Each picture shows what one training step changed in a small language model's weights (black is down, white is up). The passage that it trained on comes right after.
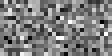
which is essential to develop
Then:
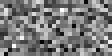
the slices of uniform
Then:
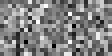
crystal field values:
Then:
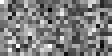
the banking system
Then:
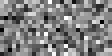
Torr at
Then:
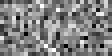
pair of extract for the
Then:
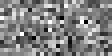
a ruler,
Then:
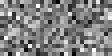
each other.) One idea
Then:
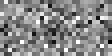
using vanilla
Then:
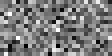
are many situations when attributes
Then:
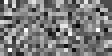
or code family; it
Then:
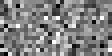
fast. Blood
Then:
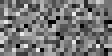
of traditional mass production.
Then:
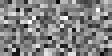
would still be significantly lower
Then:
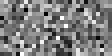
V (c) and
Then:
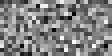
excess over that expected for
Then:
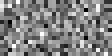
equation for the deformed
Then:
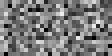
the performance of the existing
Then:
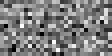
conjugation. It
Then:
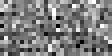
FWHM decreased as
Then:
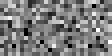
societies among individuals
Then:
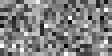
FBOT phenomena,
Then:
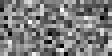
limit, only the
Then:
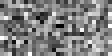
non-symmetric ISW
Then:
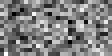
the Heisenberg
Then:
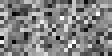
the YAML and
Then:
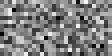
to the min-max
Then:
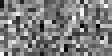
definition of locality:
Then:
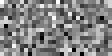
relies basically on
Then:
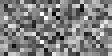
Gorgi, Department
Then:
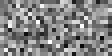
coefficients for Lorentz violation
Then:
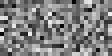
be lost).
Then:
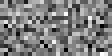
working to higher working
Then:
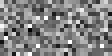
future therapeutic
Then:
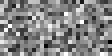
projects TABLE II.
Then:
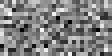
to smog.
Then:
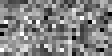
strong gravity come into
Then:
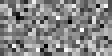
40 years, significant progress
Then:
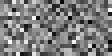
used to study the effects
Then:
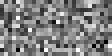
this case, too.
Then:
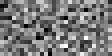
for the dynamic exponent
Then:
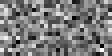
the sample. Figure
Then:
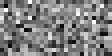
faster pSAWs
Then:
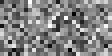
Heater W C
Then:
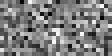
front of me.
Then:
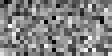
fourth order method and
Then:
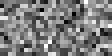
UE, operating under
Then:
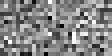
possibly due to a
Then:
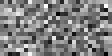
strategies, using a
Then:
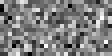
knowledge. Return
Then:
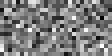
and social subsystems
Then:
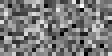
the concentration and randomness
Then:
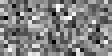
These observations demonstrate that
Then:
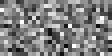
capability. In the
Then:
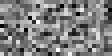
optical depth as a
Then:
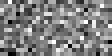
parallel system works not only
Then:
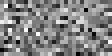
into a single research
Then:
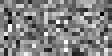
this, we can
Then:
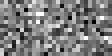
SOM content in soil
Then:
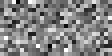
and behaviors expected in
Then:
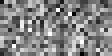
environment: A case study
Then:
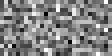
how that information is
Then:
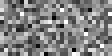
joints. In
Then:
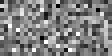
details). 4.
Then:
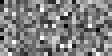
linear) is still at
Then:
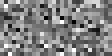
is approached as
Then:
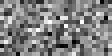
a supplementary source of
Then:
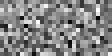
caused by the 3D
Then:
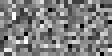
of 60 thousand
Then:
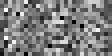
is a very important activity
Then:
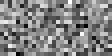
features extraction to each of
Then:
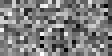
are in the redshift range
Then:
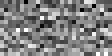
by the good health is
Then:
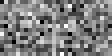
blind separation to be
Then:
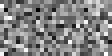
book a proper conclusion.
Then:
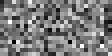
process, an operation on
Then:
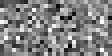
main conclusion is that only
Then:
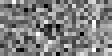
switching of
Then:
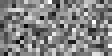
location of the SGR
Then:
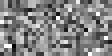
this scale may be not
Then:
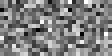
and there is no failure
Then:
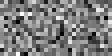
. One early result in
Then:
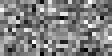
not obvious is how
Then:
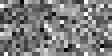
been incorporated into the
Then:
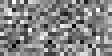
to improve preservative and
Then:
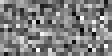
efficiency ratio although similar weight
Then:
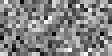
The isotonic
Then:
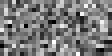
of transport/large
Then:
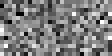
queue. The
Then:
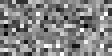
digital technologies, social media
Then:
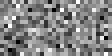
B33Y Additive
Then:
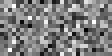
Motivational Design
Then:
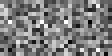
the likelihood distributions of the
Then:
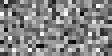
are the same as reported
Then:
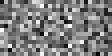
refractive index
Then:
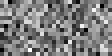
applying a renormalization group type
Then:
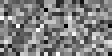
a step change in rotation
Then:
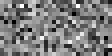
The second part of the
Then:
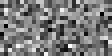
with classical parametric approaches.
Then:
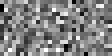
are very limited.
